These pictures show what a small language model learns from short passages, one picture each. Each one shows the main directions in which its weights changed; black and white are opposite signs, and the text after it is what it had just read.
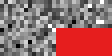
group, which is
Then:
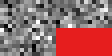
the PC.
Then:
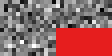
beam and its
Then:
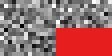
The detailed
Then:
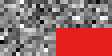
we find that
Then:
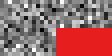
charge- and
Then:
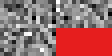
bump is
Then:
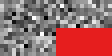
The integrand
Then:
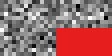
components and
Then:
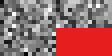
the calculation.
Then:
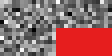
as a result of
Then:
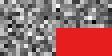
by less than
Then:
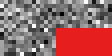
show the maximum
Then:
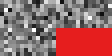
of adults
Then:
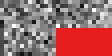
the output
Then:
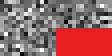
glass phase
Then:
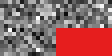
are valid for
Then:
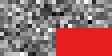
have plotted the
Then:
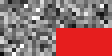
for increased
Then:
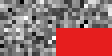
applied in
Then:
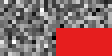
sampled from
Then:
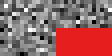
two local minima
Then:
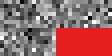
area of the
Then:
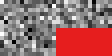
norm of the
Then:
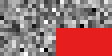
$\lambda$ in
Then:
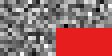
velocities from
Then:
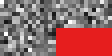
it. We
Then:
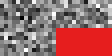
correspond to
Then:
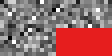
Bag X
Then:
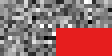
considered the effect
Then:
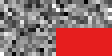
of the DM
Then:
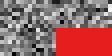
source as the
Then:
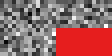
assumption. To
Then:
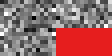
within the association
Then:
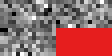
the convolution
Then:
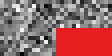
can be calculated
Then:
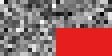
of refraction
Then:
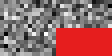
scale invariance
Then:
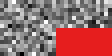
by Eq.
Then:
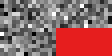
gives a mass
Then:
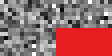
of large but
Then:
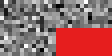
function of the time
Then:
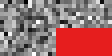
and salt
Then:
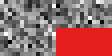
of the parameter space
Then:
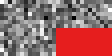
ejected results
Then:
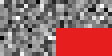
general relativity
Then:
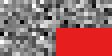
enough for
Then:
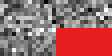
refer to the
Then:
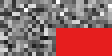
three components:
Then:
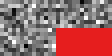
air, in
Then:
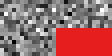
the extraction
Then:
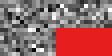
discuss the
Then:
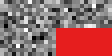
QCD corrections
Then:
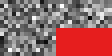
regime for all
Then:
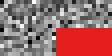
unitary evolution
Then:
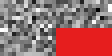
considered as
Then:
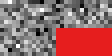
much as
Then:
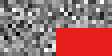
cluster but found it
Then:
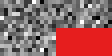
frequencies within
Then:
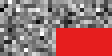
validate temperature
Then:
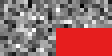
and optical
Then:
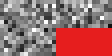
to that of the
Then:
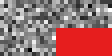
small $\delta
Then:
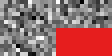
and mass loss
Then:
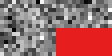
algorithm with
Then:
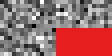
Magnetic fields
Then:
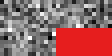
probability can
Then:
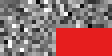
the case when the
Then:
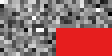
via an
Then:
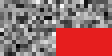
and show that for
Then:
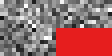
largely featured
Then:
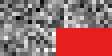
interesting to
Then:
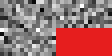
associated with their
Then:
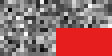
ground truth
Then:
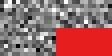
This proposition
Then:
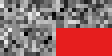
representation of a
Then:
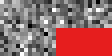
$q$ is
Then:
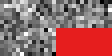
is thus
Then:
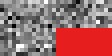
we say that
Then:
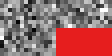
the trace of
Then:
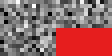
sharing a
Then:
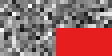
exact numerical
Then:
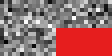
compare this result
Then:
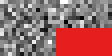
Dereli and
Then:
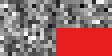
rather than
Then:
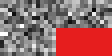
free parameter of
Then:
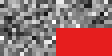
a simple
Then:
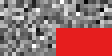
zero and the second
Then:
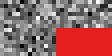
are not known
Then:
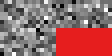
that the latter
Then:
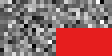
but including both
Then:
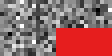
we compute the
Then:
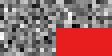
Fourier power
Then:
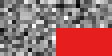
observed adatom
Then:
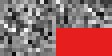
mock galaxies.
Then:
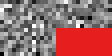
\eeq with
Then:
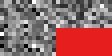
ratio is larger than
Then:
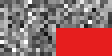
dataset is
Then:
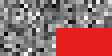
theory. The
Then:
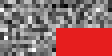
This is known
